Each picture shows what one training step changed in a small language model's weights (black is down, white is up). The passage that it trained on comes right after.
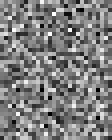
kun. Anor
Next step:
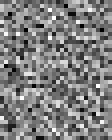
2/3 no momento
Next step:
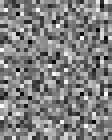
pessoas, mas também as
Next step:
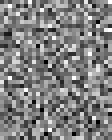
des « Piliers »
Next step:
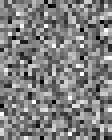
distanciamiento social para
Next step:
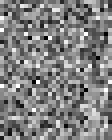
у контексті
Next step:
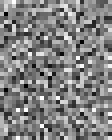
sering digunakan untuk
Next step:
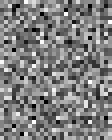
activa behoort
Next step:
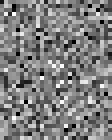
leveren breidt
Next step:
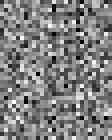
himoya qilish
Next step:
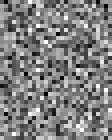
- Raqamlashtirish
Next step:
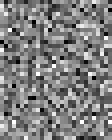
permite que os
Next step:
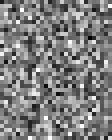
Shu ma'noda
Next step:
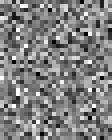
певний рівень
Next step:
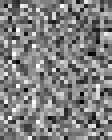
vez que os atos
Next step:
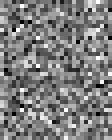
это может в
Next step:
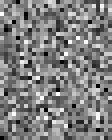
can aid in better
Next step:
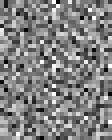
para com os participantes no
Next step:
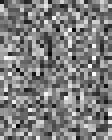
opțiunile și
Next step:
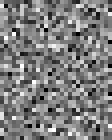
parte para entender el
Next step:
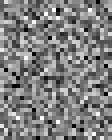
(в начале
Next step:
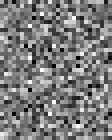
arka planında,
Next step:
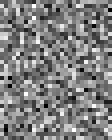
el juez de control
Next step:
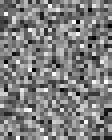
til hverandre
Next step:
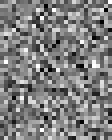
ha rivoluzionato
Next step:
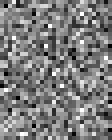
falar de teatro
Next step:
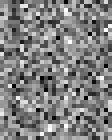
Создание и
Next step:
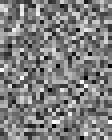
el caso especial a la
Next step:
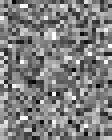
можно ожидать
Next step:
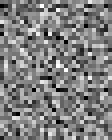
badiiy did va
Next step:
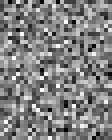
ta'lim sohasida
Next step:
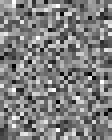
Reading, and
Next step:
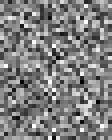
e simulação do
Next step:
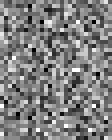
permite contratar
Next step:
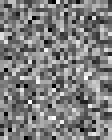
Milliy Universiteti
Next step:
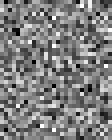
da anta de Monte
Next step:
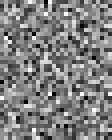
talab etadi.
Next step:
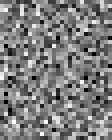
el número de
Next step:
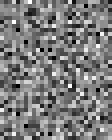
kinderen aan te
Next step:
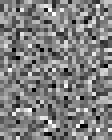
boruvchi kishiga
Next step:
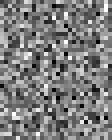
u har doim ham
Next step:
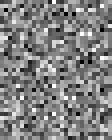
maintaining a
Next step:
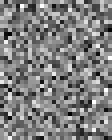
كتب جده
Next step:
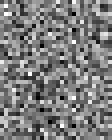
three dimensions
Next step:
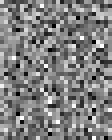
//Экономика и
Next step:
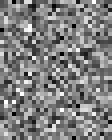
büyük bir
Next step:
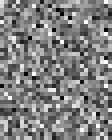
dos en labores de
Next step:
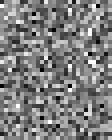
katta daromad
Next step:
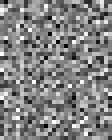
de los mismos en
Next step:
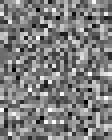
Campus Darcy
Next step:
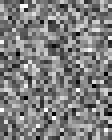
einem Kurzfilm
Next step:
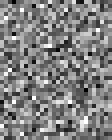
asosida quyidagi
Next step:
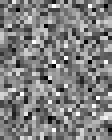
and Technology.
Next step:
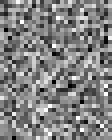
da Nação e seus
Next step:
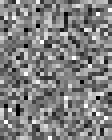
de 30 equipos
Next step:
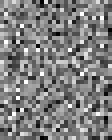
qualitative research
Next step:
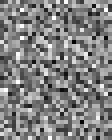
Siqish taktida
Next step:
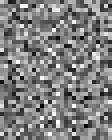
к преступному
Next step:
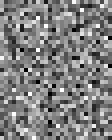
Gráfica No. 23
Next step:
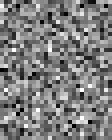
um grave problema de
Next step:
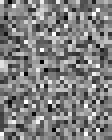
of journal- and
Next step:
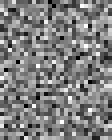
pontuada a
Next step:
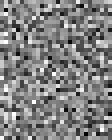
de beoordeling
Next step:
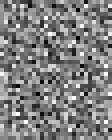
puede reducir
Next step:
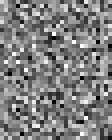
– Вип.
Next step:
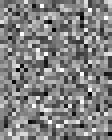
tizimlari** — soliq
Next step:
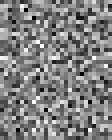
Journal of Science and
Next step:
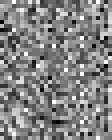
daga nan sai
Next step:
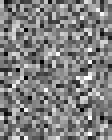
à informação ou a
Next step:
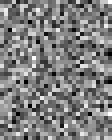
personas indígenas al
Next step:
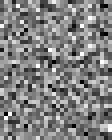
encargó a
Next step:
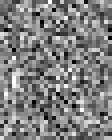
Algo difícil
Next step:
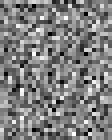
turmush tarzidagi
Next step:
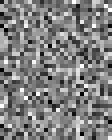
que á hacer
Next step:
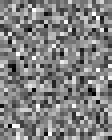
4. oktobar
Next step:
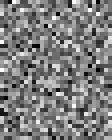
rawat inap,
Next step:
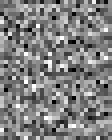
o pré-natal
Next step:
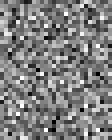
del libro:
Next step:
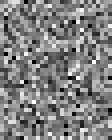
hierover hebben
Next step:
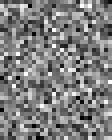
planta con fines
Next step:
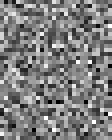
ele no Primário
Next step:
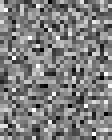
un sistema dinámico
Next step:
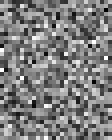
doktori E-mail:
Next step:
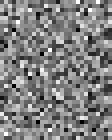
possibilidades para organização
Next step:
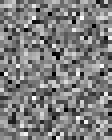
da lei Carolina
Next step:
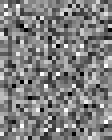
se requiere que
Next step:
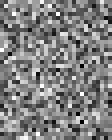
chekishdan voz
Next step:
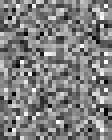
accuracy that
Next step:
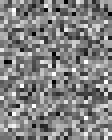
Ushbu holat
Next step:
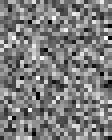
wurden. Aber auch
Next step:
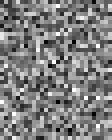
of GIS data:
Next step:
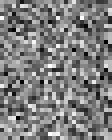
видів. Для
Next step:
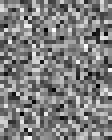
cells, and
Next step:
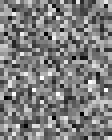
бизнеса и
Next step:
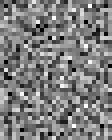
cette crise à
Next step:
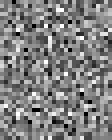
a branco (o
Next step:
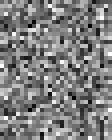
ocurre cuando un
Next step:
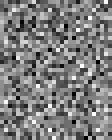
sonucunda kız
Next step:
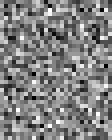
dados sintéticos;
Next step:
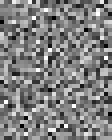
la Alianza,
